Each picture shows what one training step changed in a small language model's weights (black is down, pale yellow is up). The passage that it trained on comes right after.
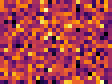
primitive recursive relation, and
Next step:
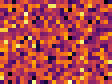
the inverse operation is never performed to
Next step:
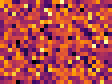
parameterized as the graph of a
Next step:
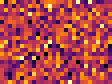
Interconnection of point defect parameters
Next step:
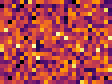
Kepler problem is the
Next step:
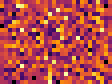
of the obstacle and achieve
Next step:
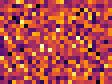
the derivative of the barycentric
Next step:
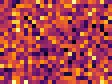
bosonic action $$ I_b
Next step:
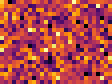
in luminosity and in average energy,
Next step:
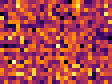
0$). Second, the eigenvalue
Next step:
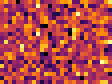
L. Balents,
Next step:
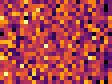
basis of the input space, we
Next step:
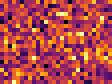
a space enough for wave length
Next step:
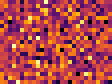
$B^n$ that are
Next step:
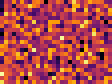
Phys. Rev. A {\bf
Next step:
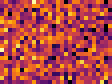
is in fact the so called
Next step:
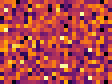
the previous section. Let us consider
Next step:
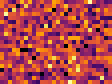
to bring a mass scale
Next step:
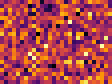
this, since for $N
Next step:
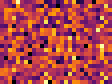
least one massive neutral gauge boson
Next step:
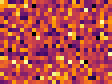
will be obtained by using the
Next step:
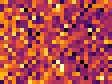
system the equation for radial part of
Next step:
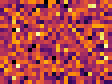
Fix $1\ls
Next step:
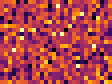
flow problems. The max-flow
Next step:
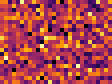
of both vector and scalar bosons
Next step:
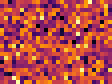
all compact subsets of $ X $,
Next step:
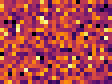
frequency at charge transitions, and
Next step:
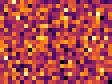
\demo{Proof of Lemma
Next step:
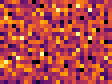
absorption; Time-delay
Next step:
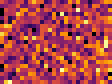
A library-run
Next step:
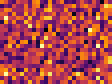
\begin{enumerate} \item
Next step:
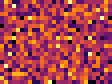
weakly unsteady, that
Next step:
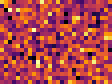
to construct orthogonal bases describing the
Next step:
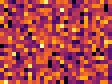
geometric structure. Examples are
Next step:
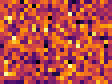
mais fondamental de
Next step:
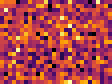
gamma functions. This result is
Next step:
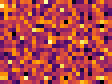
i.e. when we act
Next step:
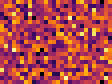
choice of $a^\infty$.
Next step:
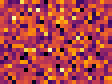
$X$ satisfying the {\em
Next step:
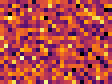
and deceleration of a single
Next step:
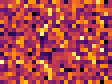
and neutrino-nuclei coherent
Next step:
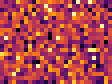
half of this value. Further dense
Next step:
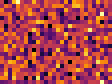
to SE, outlining
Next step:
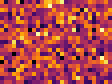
the mean Eulerian velocity flows
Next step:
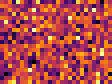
$n_k \leq j
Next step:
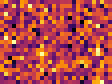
Residual Aligner
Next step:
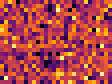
generated. In the equations provided,
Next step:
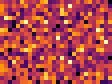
are needed and that this bound is
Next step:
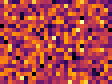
that we can use our boundedness
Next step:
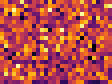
investigated here and the recently reported triangular
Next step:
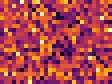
almost a duplicate of the
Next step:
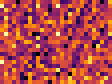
phase. The white line in
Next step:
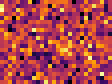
among the generators. In particular,
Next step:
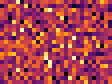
explained by classical models of carry with
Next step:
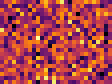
which corresponds to the limit of classical
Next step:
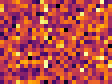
for their helpful comments and
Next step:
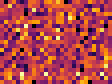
in terms of constrained dynamical variables with
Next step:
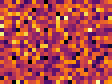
to $$ \langle{\bf
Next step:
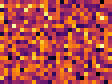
is a model $\M$ in
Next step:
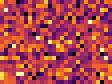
points. Finally, we prove the
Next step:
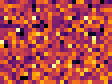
find that $W_m
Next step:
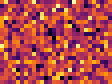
\textbf{R3} is
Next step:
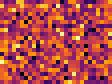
the derived triplet rate in more
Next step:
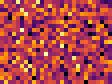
convergence of the reaction cross section at
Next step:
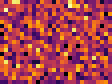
steering wheel at
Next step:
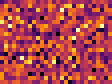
specific energy formula for a specific family
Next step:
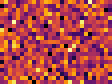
in (\ref{N into four
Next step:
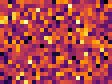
we can apply Cauchy's estimates as
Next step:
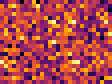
y$. It implies that ${\rm
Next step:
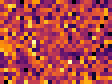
path from the starting point to the
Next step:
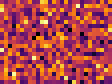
a two dimensional surface part and an
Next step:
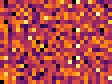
plus the radii $r$ of
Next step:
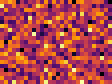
PDB\ is observed. The
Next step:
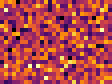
be accepted. Since the
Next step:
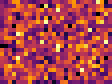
least 7 points and at least two
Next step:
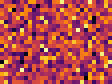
us to control the phase shift of
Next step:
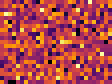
of the collection of closeness
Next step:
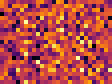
for the preimage of each
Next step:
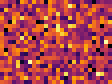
subscript $H$ means
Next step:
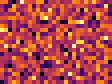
have $\kappa=1$,
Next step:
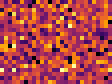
Log-Loss, a
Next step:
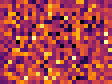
0 \wedge v_l
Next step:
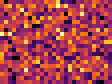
velocity distribution is not as well constrained
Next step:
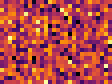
Higgs doublets this case
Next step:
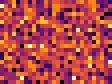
of Europa that shows a
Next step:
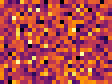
$L$ denotes the logarithmic
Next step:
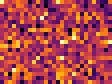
LG) grow at the center
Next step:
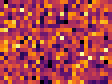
the horizon, precisely vanishes.
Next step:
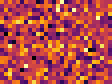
In the thin-lens
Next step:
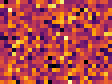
the width of the 2175
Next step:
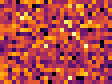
- pair in $\gamma $ for
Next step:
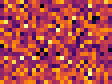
distinguish the individual impact of the
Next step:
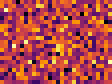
at the available resolution. This method
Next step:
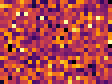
Recent studies have shown that
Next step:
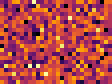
and $H$ be two graphs
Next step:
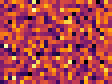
producing a more robust update
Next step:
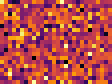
as the single-stage
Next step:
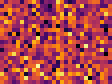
as in the previous step, we
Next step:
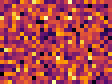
estimated, $\mu$, is required
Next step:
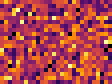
R^d)\to \mathbb
